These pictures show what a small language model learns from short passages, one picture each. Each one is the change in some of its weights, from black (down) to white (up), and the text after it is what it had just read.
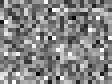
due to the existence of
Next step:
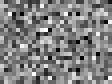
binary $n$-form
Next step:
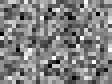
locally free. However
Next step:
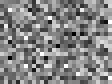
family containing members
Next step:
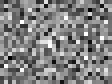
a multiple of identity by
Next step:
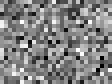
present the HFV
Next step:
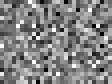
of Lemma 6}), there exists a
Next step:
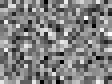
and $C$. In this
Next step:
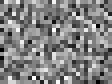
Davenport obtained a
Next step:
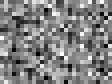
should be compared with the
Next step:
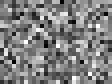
measure $\mu_2$ is
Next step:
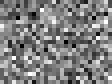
integer entries. We
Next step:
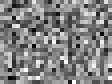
\begin{Remark} The
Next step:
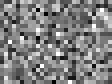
kinetic models are
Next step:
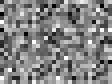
The main result of this paper is
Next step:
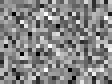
make it tend to
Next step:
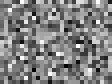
union runs over the
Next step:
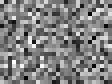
orientation controls.
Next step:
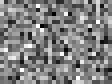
$E(S)$ denotes
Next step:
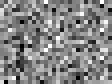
the waveguide
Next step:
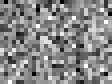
the possibility of a
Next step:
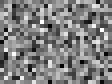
$B$ as follows:
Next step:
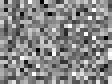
for any universal
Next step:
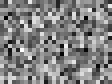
a clear trend for
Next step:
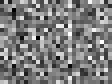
which are useful for
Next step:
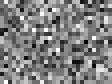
the amplitude we
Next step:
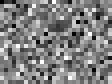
the following are equivalent:\\
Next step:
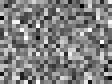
assumed to be equal to the
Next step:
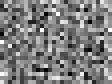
vanish, then we have
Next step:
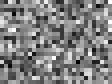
it is obvious that the
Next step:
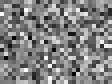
to both sides of equation
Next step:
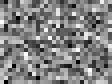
monoid is for the
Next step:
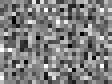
follows. \bigskip \noindent
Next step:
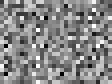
to agree on a
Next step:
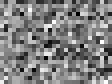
in the training of
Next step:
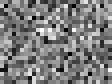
for $2 \leq i
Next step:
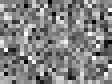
that $\mathcal{E}$ is
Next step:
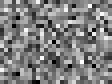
probability and expectation for the
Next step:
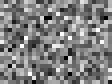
of local degrees of
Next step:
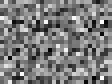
\noindent {\it Proof.}
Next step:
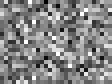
is reciprocal if
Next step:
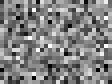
central roles in the
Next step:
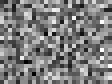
It follows easily that
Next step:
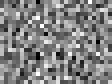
& \partial\Omega.
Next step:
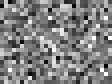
uniform continuity due to the
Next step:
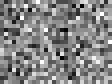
defined partial order is a
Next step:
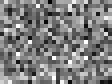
infinite-dimensional}. To see
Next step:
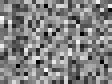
\ . $$ By the result of
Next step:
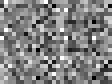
is not hard to see that
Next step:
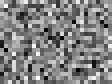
Lett. Math.
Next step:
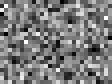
0$. Each basis element is
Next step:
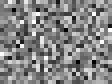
both the white noise and
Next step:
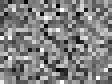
The level random wind
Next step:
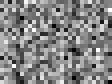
to controlled areas,
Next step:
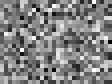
opposite signs.
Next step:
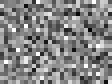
{Directions in
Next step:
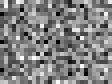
assumptions of Theorem 2
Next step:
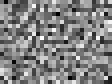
of $Z$ there is some
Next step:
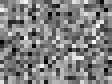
E}_{\mathbf k}$} The
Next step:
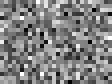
under small colimits.
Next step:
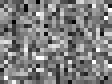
$d$ is typically
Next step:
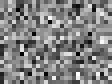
the collection of simple
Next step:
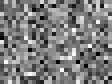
$T_j$, then
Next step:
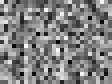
U\in \Delta $ such
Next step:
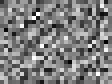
of aperiodic points
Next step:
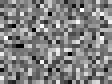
minimize \,\, \{ c
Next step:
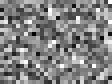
linear growth). For
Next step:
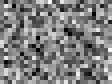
l$ when $x\to
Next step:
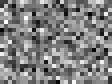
We denote by $\ominus$
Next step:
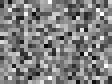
real number or of integer.
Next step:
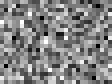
\] for a suitable
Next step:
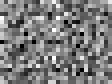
\mathbf{u} \cdot
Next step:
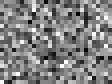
coinverse}. All results
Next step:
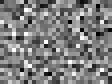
the infimum of the
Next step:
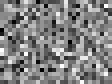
is the eigenvalue problem for
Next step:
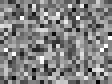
boundary condition on $a$ at
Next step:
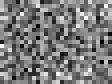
\end{equation} \noindent
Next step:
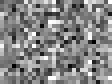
this point, even if the
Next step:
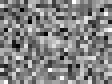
B(\lm)$ is a
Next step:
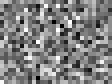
for leaves on an
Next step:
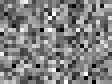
$x \geq y$, the
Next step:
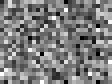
l$) and $\delta_t
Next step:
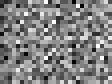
to modify his
